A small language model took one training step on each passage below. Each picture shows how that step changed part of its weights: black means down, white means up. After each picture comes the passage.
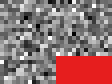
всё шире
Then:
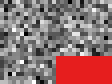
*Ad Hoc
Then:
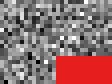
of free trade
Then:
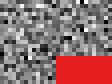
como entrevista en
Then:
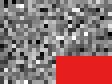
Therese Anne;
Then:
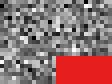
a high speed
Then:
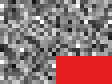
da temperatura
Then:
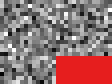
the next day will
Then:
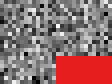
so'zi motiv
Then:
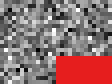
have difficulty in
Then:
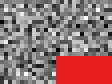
e intervenção no
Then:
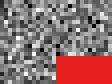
chômage des
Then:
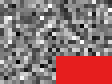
Uniform tests have
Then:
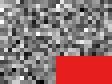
range of mental health
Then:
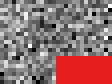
exploratory, with
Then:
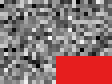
Liu, P.
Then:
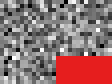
і вкритого
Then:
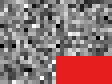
for the enhanced
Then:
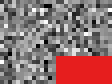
sowing date,
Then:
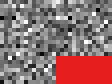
of TDS for all
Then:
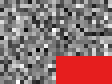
wel aan de
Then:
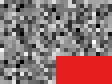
\quad - \quad
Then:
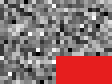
°C, the
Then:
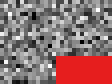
Even though the
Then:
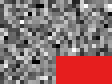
aholi bilan
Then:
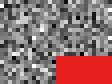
the materials used in this
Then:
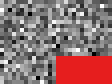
malonic acid
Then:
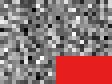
Section 4 contains
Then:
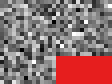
ve kalbî
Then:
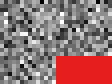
у таборах
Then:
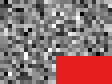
in Table XV.
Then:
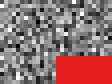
affect students'
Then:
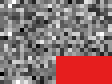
or for disrespect of
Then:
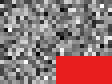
evaluation methods:
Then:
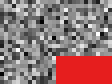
lê o que cada
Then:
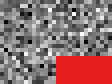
Moon” and
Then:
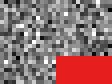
1, points
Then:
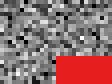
на селе, в
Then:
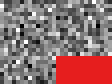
detectors. The
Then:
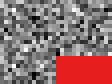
In particular, some
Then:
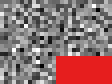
ITENS DO
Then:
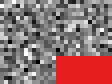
in their presence and were
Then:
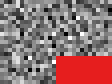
torque ripple
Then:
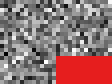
e melhoria
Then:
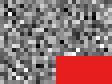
Age Groups
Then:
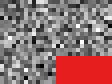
Bu portlash
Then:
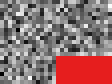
n is increased.
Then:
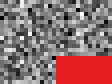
which can affect the
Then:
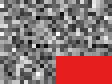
multiplet, 4H
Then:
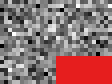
- forecast the
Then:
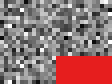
coleta de dados
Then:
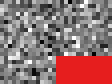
quality of water-based
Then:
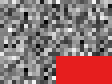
também operadores
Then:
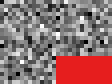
the heart and the
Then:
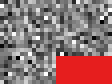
that there was no significant
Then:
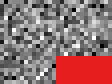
quality. (1)
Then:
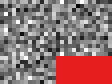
bu chiziqqa
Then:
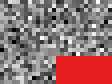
ocorre em
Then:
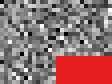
Daniel Martin
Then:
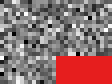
tadbirlar va
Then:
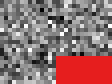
del Derecho.
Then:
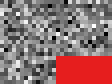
Numbers within
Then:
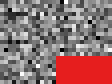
levels and results are
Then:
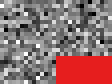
6 (mental health)
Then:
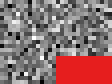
as recommended
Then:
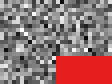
emas natija
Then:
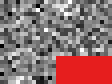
case is when the
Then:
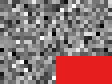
e de acesso
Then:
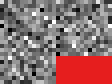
processes within virtual
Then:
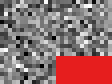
We saw
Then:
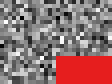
the encryption
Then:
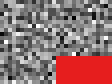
waiting for the
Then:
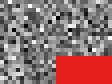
the information available in
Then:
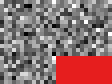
de los estudiantes
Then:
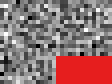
hazards of
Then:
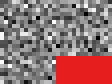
an image and the other
